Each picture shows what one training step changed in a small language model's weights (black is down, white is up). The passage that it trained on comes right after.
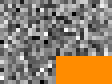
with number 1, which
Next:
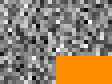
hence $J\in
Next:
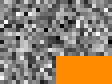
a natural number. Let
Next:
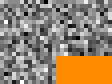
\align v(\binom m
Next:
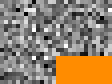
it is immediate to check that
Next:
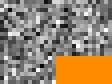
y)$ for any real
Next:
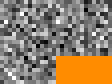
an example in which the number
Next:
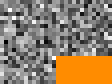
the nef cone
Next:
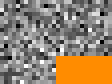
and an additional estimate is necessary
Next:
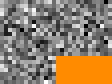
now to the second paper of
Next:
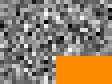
of the Weingarten
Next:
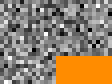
with the decomposition. Finally,
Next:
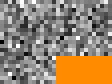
weighted isobaric
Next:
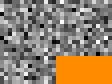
any even number of them.
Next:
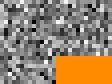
let $l$ be the
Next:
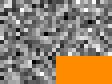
and the following estimate holds :
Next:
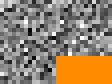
vibration modes of a
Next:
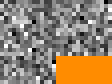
\end{equation*} Since
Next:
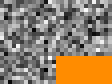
following conjecture is attributed
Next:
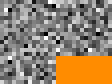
\sum_{i \in
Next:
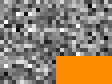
a K\"ahler
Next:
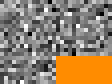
of Schubert
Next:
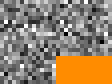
that $\bar S\subseteq
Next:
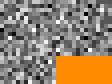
exists $r \in
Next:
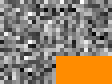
associés aux
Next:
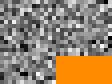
holds. This contradiction completes
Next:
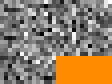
theorem in section (2)
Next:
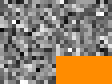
-2}$ in these
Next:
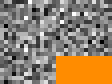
corresponds a unique closed linear operator
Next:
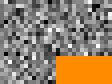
at least eight vertices admits
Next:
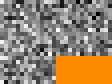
represented by the probability
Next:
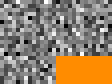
{Estimate from
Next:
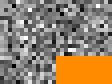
less elongated.
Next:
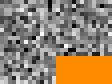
and derived stacks:
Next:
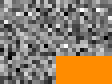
are satisfied away from
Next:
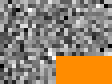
one case, however, when
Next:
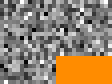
two edges. Choose
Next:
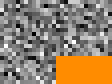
and $T_s$
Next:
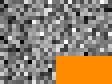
of the liquid.
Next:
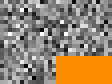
e'$, but we want to
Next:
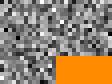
break the number of
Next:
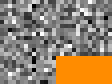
statements holds:*
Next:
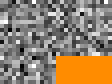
take push-forward to
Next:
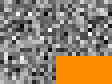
by a sequence of unit
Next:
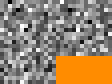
smoothness parameters). As one
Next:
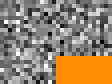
is clarified by
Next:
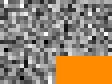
will be given twice,
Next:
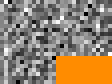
giving $D_n
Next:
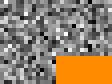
In general the subspace topology may
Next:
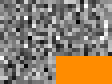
of his results,
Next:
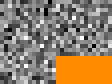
is replaced with the column
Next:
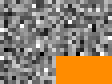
can achieve performance
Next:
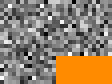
e^\lambda \in
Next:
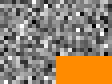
$$ \noindent From equations
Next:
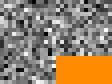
herein pertains to
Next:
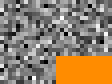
and $y\in
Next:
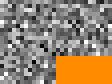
average value of $l$
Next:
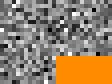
a bar all quantities
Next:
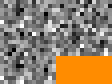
the GQWM
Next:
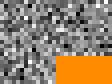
of finite order. Hence,
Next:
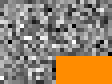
$A$ are normally
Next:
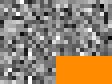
formula \begin{multline*}
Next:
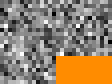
field with compact support. Since
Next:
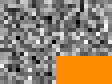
order, i.e.,
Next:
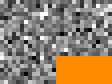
areas, the search
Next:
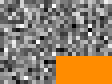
for any point of the form
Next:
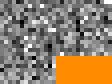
non-linearities. In
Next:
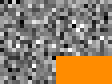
I-ROM is
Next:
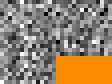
point is defined as \[
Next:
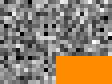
between males and
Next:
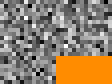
of the graph $H$
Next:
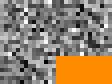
two and three, respectively.
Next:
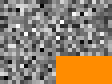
a maximal matching of
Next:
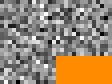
primary and genus n
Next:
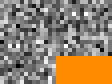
$M$ is a
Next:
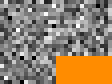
\hfill Notice that the
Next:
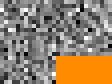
even, it is easy to
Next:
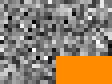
where ${\bf 1}\in
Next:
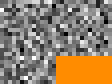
above sequence of equalities,
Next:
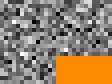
However, the behavior of these
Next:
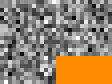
g(x)$. Note that
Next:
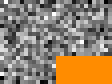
cell's genetic
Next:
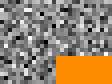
he found one of the first
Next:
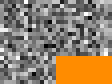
in finite dimensions, but
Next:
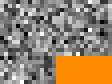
pairs. Since $\Gamma'$
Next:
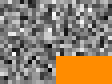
separators of this order
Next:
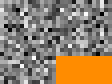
not necessarily a distribution
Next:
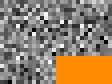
that the time accuracy of
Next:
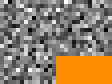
relations necessary to generate a
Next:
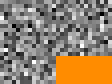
Waring rank} of
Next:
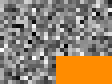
also equal to $1$.
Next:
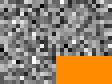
We equip our spaces of
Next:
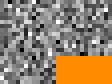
number fields, is the link
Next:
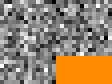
orthogonal polynomials. In other
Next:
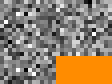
a translation or a
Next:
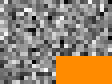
characteristic~$0$ or be
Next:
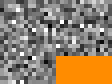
that $\textbf{A}$
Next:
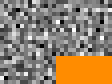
$\ThF$ using the
